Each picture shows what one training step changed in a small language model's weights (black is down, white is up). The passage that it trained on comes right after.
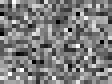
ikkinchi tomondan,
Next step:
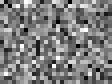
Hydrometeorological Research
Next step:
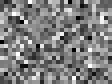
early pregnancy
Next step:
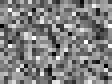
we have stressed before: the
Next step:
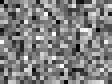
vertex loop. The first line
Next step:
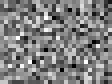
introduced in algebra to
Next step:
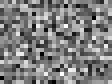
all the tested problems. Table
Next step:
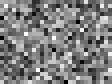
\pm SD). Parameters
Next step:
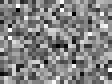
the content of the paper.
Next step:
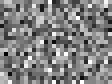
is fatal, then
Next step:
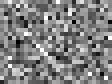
the sample. On the contrary,
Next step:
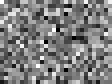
or questions. a. b.
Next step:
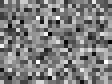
× 30-cm spacing
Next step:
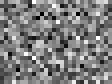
that antibiotics are
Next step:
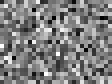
But if “ize” can have
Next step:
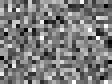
electrical stimulation of optic
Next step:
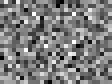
reduces QOL, particularly during
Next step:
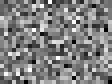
speech synthesis, which also
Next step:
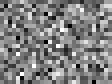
10 mg/mL Leaf
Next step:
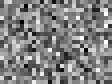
$\sigma$ we expect
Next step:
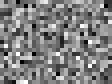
negative along with the n-point scale
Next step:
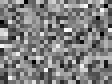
huzuridagi Iqtisodiy
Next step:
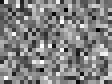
Ikramov, G.
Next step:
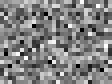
berish tartiblarining
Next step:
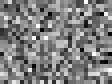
sizes of the relations in
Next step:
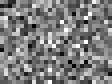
aulas. Considerações
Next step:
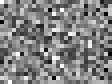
through public meetings during the public
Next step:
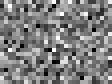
de este tipo de aspectos
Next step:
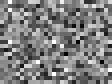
the starting point of the
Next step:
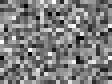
early part of the 2010's.
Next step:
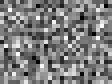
other types of measures, such as
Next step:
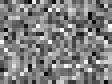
performance of the JAM model as in
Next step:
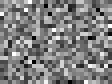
an internal tension between
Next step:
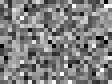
this manuscript:
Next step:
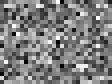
used to conduct dosage calculations
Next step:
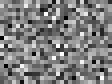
to evaluate equally effective operations
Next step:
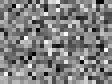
$w$, but we take the less
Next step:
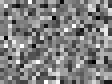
overall basis of the
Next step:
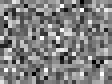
Faculty of Social
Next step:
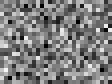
o Prata Fina fazendo
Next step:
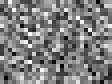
of reverse IRIs is
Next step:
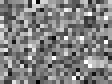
as basic ingredient in
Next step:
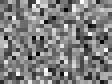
marshrut manba
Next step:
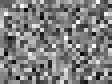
ballots, and the
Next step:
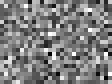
distributed and followed by descriptive
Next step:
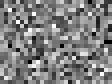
flyer, respectively. The above
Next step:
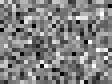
repository and with
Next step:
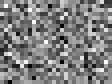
эътироф этила
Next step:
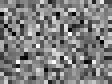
Дейка, Ч.
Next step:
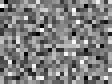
every journal combinations,
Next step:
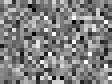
and policy, we argue
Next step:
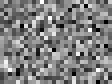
and only if $\Vert \exp
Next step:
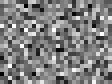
for two different dissipation
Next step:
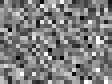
and mold temperature on the
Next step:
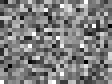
prospective sensitivities provided
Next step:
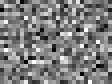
J Epidemiol*.
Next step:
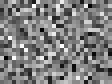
of *Trapania
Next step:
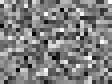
to be used in the definition of
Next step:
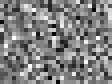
that altered DNA
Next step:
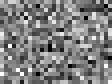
orbifold acting
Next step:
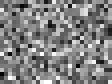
resolution of sensor data and the learning
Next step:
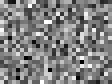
Dessa forma, uma
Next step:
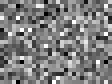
texture/image $T$
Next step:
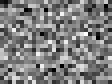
to a quicker and more
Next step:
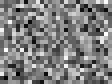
the M2-branes,
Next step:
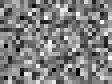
with a high level of emotional
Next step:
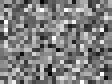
was given in Ref. [10].
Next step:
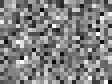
and Physical Activity*,
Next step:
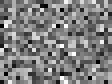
different families of AGN
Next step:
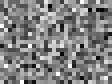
ultimately goes to capital
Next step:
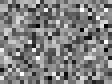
eigenmode. In the range
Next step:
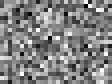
Such a model has a low
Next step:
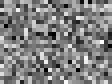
а с другой
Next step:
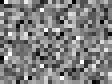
phase rotated before acceleration up to
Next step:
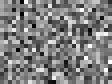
y ferroviaria. En
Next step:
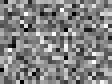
In the case of the trivial
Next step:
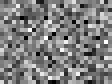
a quantum graph are imposed as
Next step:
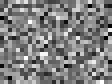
through the branch of
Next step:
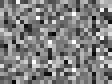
and inner minimizations,
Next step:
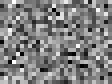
In order to attract more resources
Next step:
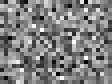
$K_{\alpha}$ emission line.
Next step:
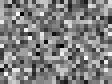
all movies are of exceptional
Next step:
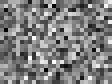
EnergyTransaction) public
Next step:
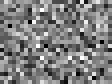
que indicavam que muito mais
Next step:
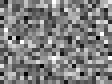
with the aim of about 12
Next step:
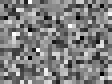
bilan o‘zaro
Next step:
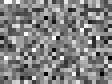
\bibinfo {author} {\bibfnamefont
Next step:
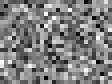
concentration (LC50) was
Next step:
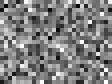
at $\varepsilon_y =
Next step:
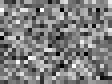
mortality associated with low vision
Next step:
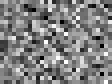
and managed the study,
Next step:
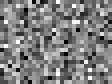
without introducing cyclic
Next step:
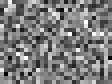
Olive Variety
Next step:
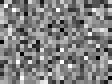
Inadequate communication and
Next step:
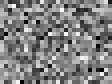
selected to clarify the
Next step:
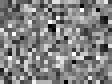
Distrito federal,
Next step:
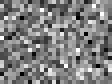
looks physically reasonable for
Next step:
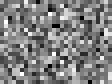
is open-source for
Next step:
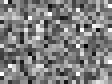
for our discussions on modular
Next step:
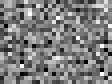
maqolga duch
